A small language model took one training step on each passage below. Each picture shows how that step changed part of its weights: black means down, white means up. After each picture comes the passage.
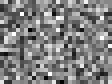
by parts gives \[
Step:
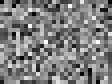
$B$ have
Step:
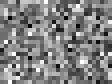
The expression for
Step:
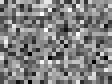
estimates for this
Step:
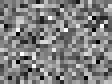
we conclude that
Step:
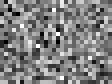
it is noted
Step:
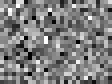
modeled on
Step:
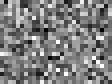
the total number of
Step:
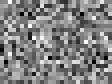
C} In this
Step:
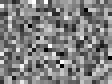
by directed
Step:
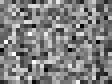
can give an expression
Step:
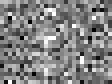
& \ldots &
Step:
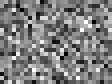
nonnegative real
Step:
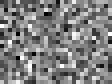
is filling
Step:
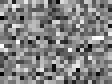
approximation methods, as
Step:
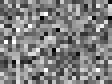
$, we obtain
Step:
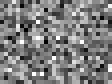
case of the
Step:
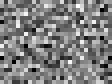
to $u$
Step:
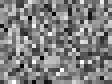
the data are uniformly
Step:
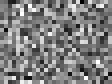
the same but with
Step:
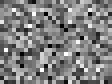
growth process obtained
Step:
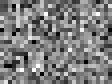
$G$ of
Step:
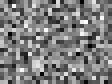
of species,
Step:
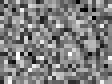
Theorem we get
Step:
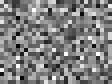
algebraic curve ${\cal
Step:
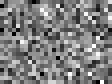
J$ and $
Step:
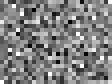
described by means of
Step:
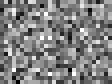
MILP &
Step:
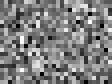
of Fig.\
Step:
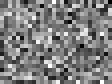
In the first
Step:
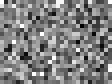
directly with the
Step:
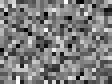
contacts with
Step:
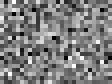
presents a
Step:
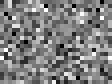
continuous semigroup
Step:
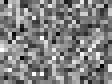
the isomorphism of the
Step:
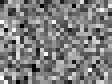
a unital algebra
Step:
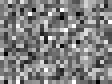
\psi \Rightarrow
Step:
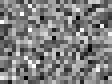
values, and however
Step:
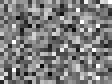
in such way that
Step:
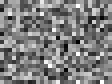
into the first inequality
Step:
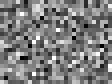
of the homomorphism
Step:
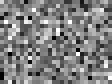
question mark measure
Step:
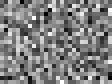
the proof of the
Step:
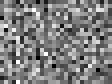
a number of special
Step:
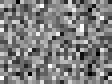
more or less
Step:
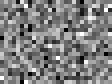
is mainly associated
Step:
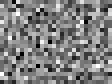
each chart as
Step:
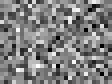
Gaussian function and having
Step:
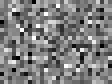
following ways:
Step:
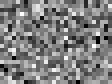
of the claim.
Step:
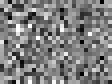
be true:
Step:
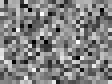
our continuous-time
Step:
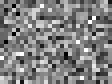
upper triangular
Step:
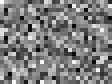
familiar with
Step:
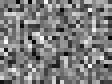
Galois work
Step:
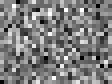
the intuition
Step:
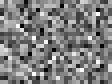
prove the following
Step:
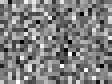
file. %
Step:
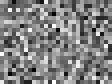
suppose, for
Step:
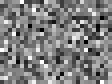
following where the integer
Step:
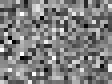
of the approximated
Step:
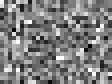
matched with
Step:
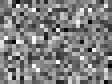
Finsler space
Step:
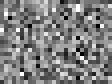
found for instance in
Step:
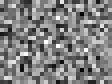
equal to \[
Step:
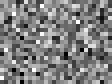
Thus a kernel with
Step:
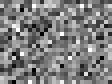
are shown to be
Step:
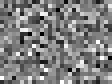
$\zeta ( s
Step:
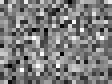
infinite number of
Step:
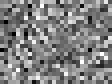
plane cubic
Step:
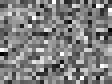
term (in the
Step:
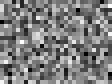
of all,
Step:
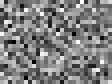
sample from a
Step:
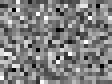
For a finite
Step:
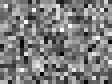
of radius
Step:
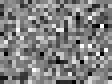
and differentiation
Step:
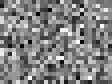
relating algebra,
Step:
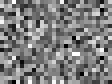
be a sequence in
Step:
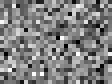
where the second inequality
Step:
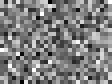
them starting vertex
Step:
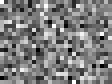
known to the author
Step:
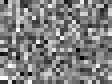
the terms containing
